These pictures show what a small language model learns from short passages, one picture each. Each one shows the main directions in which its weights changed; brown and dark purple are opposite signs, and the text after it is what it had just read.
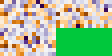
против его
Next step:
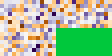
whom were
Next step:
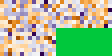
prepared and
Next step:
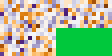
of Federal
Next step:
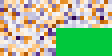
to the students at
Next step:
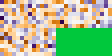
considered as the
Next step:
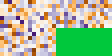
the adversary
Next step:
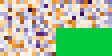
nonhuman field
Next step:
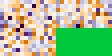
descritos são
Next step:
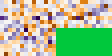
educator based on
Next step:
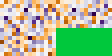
enjoy the
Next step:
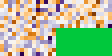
Department of
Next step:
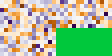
composta pelo
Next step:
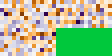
yangi ish
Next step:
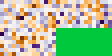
engine. The
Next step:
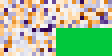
on developmental
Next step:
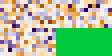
5°C for
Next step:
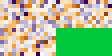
successful cases:
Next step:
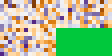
foreseen the
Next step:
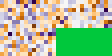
pour faire
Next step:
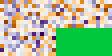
4) We let
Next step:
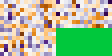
bromination of
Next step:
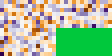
15% of the
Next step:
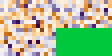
This is one of
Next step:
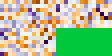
Overview of
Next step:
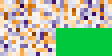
omillar deb
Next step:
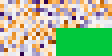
A Lei De
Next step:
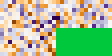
2020, the International
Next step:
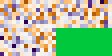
(found in
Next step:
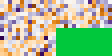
and practical
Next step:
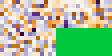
de la Educación
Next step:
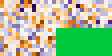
interpreter of
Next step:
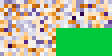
carrying out
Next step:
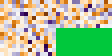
wind and water at
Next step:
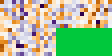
aimed at the
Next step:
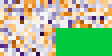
és két és
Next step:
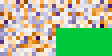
it goes to
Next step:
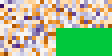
to government. -
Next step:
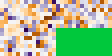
a rural
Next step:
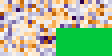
and quality through
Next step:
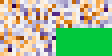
hand, pay
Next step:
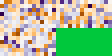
allá del
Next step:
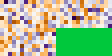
contain any
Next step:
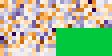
job. It
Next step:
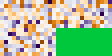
data under review
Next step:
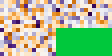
This side
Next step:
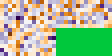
investment to
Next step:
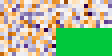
of the error
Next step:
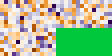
goals are to
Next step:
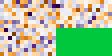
many years.
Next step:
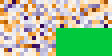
молия ва
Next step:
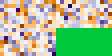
researchers do research
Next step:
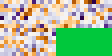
Jos University
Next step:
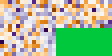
polega na
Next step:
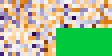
because the effect of
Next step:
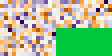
responsible role in
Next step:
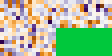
result showed that
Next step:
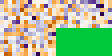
mainly found to
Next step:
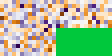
world only when it
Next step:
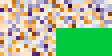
so forth
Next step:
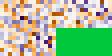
could not be
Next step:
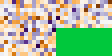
grande parte
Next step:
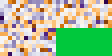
conventional use
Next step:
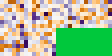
coordinación inter
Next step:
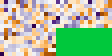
influenced on
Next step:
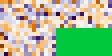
trends to
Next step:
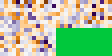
one can put
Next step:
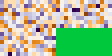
to solving them
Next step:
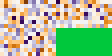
i cicli
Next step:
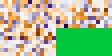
the risk of
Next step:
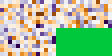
que predomina
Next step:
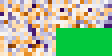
off the activities
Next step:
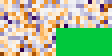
function intervention
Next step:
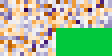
confirm the
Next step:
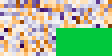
Within the
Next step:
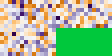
type de culture.
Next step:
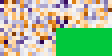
ao pobre
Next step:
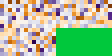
guiar el
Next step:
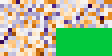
o de los
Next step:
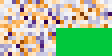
G., LIS
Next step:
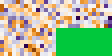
a method that
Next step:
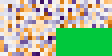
viability of
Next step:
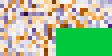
in the following
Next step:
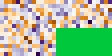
na identificação e
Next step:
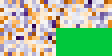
capacity and
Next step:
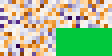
methods in sensor
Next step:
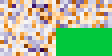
why their culture
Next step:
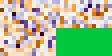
perception of
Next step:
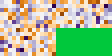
it do not
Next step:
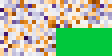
or work experience
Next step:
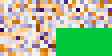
The amides
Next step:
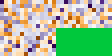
outlines the
